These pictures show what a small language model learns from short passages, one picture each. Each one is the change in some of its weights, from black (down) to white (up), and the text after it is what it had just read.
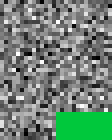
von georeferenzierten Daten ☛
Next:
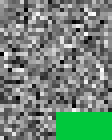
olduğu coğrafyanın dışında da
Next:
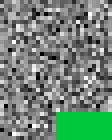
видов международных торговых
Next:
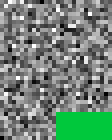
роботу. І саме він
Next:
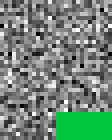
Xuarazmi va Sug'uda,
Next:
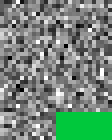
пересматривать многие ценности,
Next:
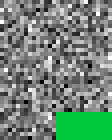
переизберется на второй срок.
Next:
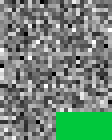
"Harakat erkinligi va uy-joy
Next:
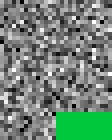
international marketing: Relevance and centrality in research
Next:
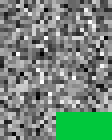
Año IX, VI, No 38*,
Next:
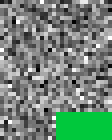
nicht ausdrücklich etwas anderes
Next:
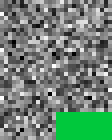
mahalla va jamiyat hamkorligining
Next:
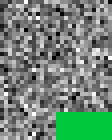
data, information technology, forecasting,
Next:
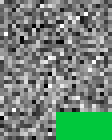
ilmiy tadqiqot instituti. (E-mail):
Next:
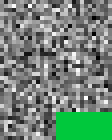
Desde a reorganização dos movimentos negros em
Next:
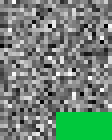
Petermann & Wiedebusch,
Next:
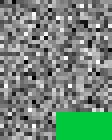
комплексный системный подход учителя,
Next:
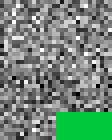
бактериальной суспензии с
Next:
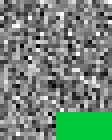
xodimlari va oila a‘zolarining
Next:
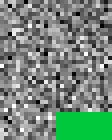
ердан таталаб чиққан
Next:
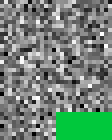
uchinchi, mamlakat istiqbolini o'z
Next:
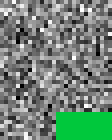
revealed the widespread
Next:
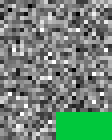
existe este perfil optimista, encontramos un número de
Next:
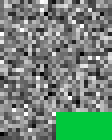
históricas do colonialismo, reconhecendo
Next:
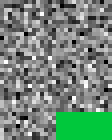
La intención de este trabajo, mediante la investigación
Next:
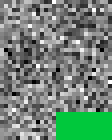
fakulteti, biologiya yo'nalishi
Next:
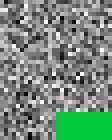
кірістің көлеміне
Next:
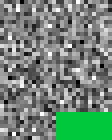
Society for information Science and Technology*. 2011;
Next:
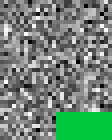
години на добу (рис.
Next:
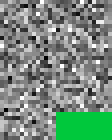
місті Харкові та тури з
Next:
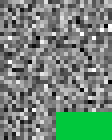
instrumentos nuevos. Para instrumentos con sensores
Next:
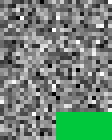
asosiy yo'nalishlari etib belgilanadi.
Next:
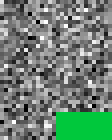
ip gazlamalarning tuki
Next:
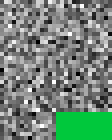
plutôt par le Sud pour ce qui
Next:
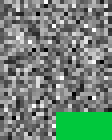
2016, « L'exploitation
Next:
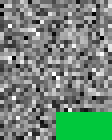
l'application Dataverse de
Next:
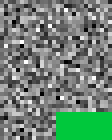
grupos reflexivos com homens acusados de
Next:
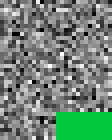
об-ҳаво шароитига
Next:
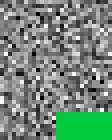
o‘z uylariga to‘ng‘izlarning
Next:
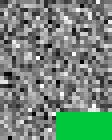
другой. Дискуссии по
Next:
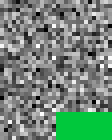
etiladi. Binobarin o'quvchilarga
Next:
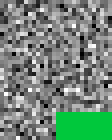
görünürlüğünü artırdığı,
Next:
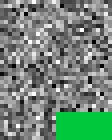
72 добу після обробки
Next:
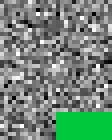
meinem letzten Praktikum eines
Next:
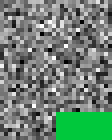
de la minería chilena del
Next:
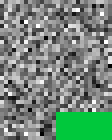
of the Anatolian leaven, and the
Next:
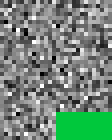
amalgaga oshirishi bilan baholanadi. Agar
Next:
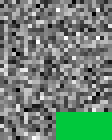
et leur bien-être », suivant deux
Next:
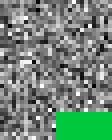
gereken konularda tecrübe
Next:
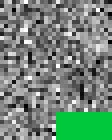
va oshkor qilishning yagona metodologik
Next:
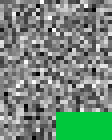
tilidan kelib chiqqan.
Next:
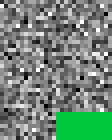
О.М. Костенко та ін.
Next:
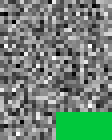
code. Pour sa première
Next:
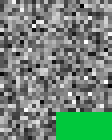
Broadcaster. 26 Temmuz 2022
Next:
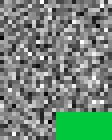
капиталом, высоким уровнем
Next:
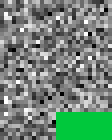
qo'ychivonlardan, Qayda
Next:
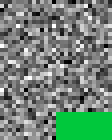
suffire pour y parvenir.
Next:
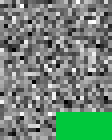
mas'uliyatini o'z
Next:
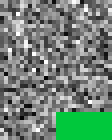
en ver acertadamente la construcción de la
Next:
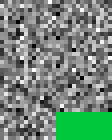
yangi tarixi fanini o'qitishda pedagogik
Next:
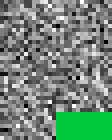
и эффективности вакцинации больных
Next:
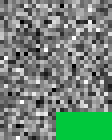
vazifasi turibdi. Prezidentimiz
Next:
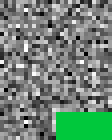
А.С. Філіпенка. –
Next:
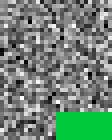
yetishtirishning ortib borishi ham yuqori
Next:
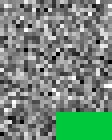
se obtuvieron de la cosecha del
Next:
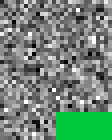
як системи зрошення, складські
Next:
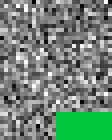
foi autodidata, descreva seu método de
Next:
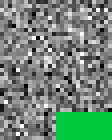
yaratdilar. U deyarli barcha
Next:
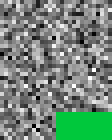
yozuvlari bo'lib, bolalar yozishni
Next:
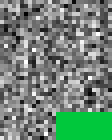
ressources informatiques nécessaires au
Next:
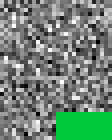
betrieblichen Ausbilder_Innen,
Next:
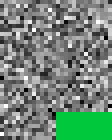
educational environment: concept, technologies,
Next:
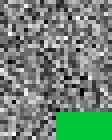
o engajamento dos pacientes na terapia.
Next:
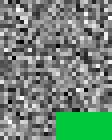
mouvements produisirent un discours
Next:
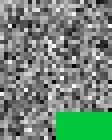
iboratdir. Ushbu maqsadlarga erishishda
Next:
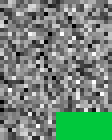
болалар боғчалари тармоғи
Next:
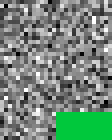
замечательная возможность для него
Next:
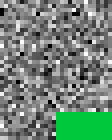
moliyaviy sanksiyalar ham hisobga olinadi.
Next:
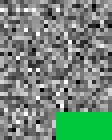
Ricardo Burg Ceccim e
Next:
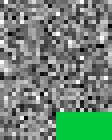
odio, en relación con su complejidad y su
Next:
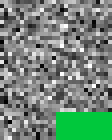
qiladi. ADABIYOTLAR 1.
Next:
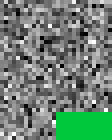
of the Russian State University of
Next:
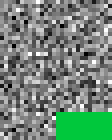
алдырады. Оның
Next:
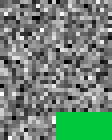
de la sección transversal del recubrimiento
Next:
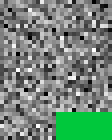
Bursa Efek Indonesia (BEI)
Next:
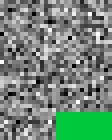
Федерации // Право и государство:
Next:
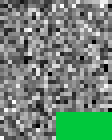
с. 6. Ермакова А.И.
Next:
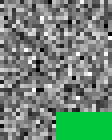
bir guruh quyondandan 5 tadan
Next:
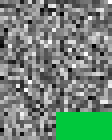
façam uso desse método. O DIU
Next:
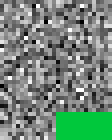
Motyka, G. *Zamiast
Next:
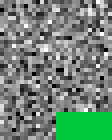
av metadata. - Identifierare kan
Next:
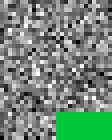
daripada algoritma SVM. yang memiliki
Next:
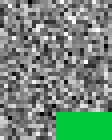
начальных слов смежных
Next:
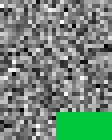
Le prestataire logistique, qui,
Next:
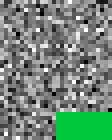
denkt; allerdings können nicht alle gleich
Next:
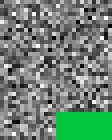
Amankulovich, iqtisodiyot fanlari bo'yicha falsafa doktori
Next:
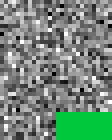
себестоимости услуг,
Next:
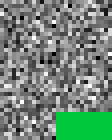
qattiq yoqilg'ini yoqishga tayyorlash
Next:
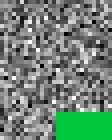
muhofaza qilishga, respublika
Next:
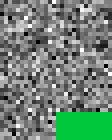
dalillarning aniqligiga mualliflar
